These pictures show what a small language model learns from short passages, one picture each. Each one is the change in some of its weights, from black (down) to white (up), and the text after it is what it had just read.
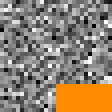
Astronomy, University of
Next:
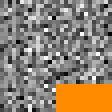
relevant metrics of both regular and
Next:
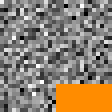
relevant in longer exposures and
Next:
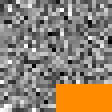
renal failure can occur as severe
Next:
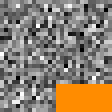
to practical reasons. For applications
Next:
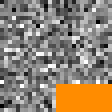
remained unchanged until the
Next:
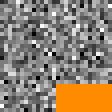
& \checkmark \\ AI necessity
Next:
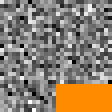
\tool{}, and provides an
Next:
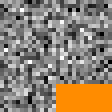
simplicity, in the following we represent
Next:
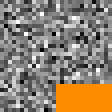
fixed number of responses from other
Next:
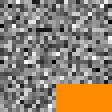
three chimeras represents the true
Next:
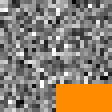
an anonymous referee for
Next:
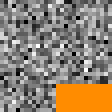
library was to facilitate access
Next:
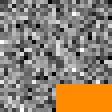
used by the driver to determine if it
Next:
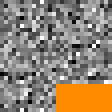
3. Mediation in settlements
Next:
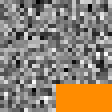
quantities the central values obtained by the
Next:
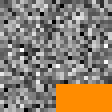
IoMT framework. This table
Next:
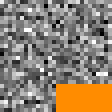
of cell suspension. Cell
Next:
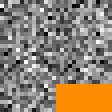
However, the lowest level of
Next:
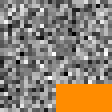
the matter density is low. The
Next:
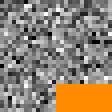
\vec e_j)$ is the same
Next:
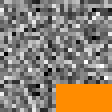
amusement, enjoy
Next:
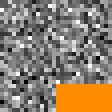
school. This provide them better exposure
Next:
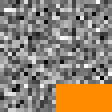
Organizations (11
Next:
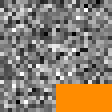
spectra. This procedure is important to further
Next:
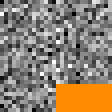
detect squeezed states of
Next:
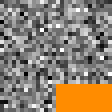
of the symmetric functions that provide
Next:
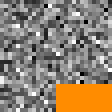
from spreading. Figure 1: The
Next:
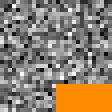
on strategic approach. Our results
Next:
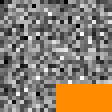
Sci., Faculty of Sciences
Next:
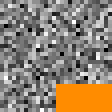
proteins and plays an important role
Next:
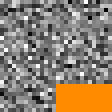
rather well. We also note that
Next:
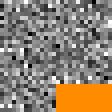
assume that $w<d$ so
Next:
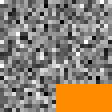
one undetermined sample (sample
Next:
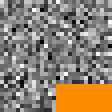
till the end of students'
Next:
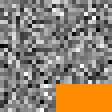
This study shows that with an intense
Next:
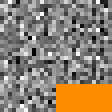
the *in vivo* T2
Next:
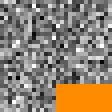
The fundamental assumption is that the solid
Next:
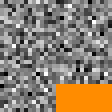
accent and text for high-quality
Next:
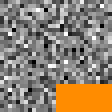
to nonlinear response theory, which is still
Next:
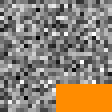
attributes level are considered equivalent.
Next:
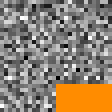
scale helps alleviate some of
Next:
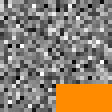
{\it et al.} Although most of
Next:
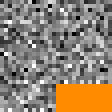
These genetic resources will determine the
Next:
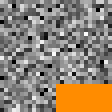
least two principles: it should
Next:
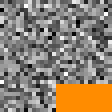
under the auspices of the
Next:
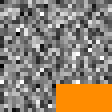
for any situation. If the rate of
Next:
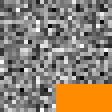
Note that the system has an
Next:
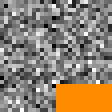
updating of the units when required.
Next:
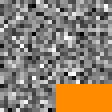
and nature. As such, WRB
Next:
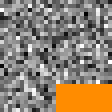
It allows for the easy generation of many
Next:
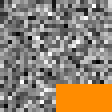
the scattered scalar field.
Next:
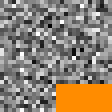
to the first order, thus providing
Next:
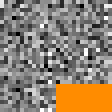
the of the purely static
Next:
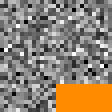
R.A. The State of
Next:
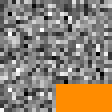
into properties of the $S$ matrix.
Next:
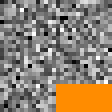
the limits on the Higgs
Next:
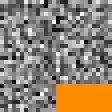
jet power can be increased so that a
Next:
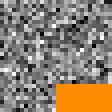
for example, to more than 10000
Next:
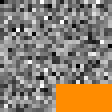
meant to represent the most likely path in
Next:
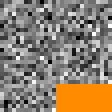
learning appears to degrade performance in
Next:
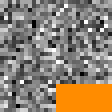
battery with degrading current.
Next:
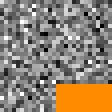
materials that are still in the curriculum
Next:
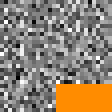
- (c) The presence of α
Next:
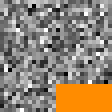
gas accretion rate and the amplitude are
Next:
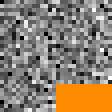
\newblock Modelling and numerical simulation
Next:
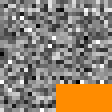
down conversion (SPDC).
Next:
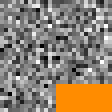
a hydrophobic magnetite
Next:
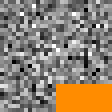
the experimentation is 1.936.
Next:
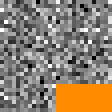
electrolyte membrane FC
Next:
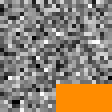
PR term "discontinuation
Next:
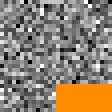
to Adequate Compensation In
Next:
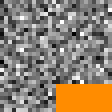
One may make the conjecture that the
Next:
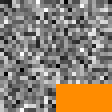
H0 Strategic Planning
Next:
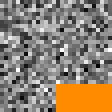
and a reduction in spasticity
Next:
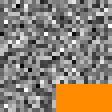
properties. According to the current market
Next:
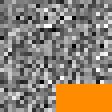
of ΔXAS for a pure
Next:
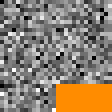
CPU bound, but is strongly
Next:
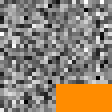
is classified into their corresponding high level
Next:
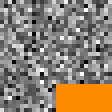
trees) during likelihood
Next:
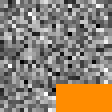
resistance based distributed control and estimation
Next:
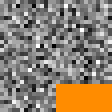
not solutions, and introducing (but
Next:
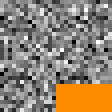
(supporting); supervision
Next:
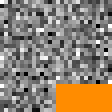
disease severity in IgA
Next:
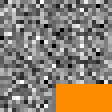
then given by \begin{equation}
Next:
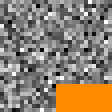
for which, the measuring instrument
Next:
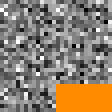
and climate: generally arid and
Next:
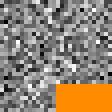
where RBCs were slightly
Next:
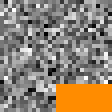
\begin{equation} S_2=
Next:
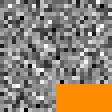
segmentation (making it
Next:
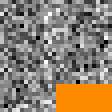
Fisher, Physica A {\bf
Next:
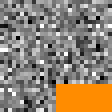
using a specific programming language.
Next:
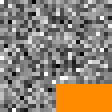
data storage, and database
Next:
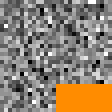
the obtained ${\bf C}$ at the
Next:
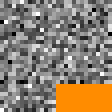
state, with mercuric
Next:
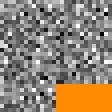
myalgia. Recent
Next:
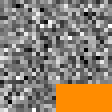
the effective theories, one can develop a
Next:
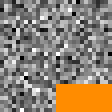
$\nu^\eta$ defined by
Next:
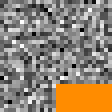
datasets were normally distributed.
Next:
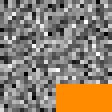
solely on spatial correlation. In
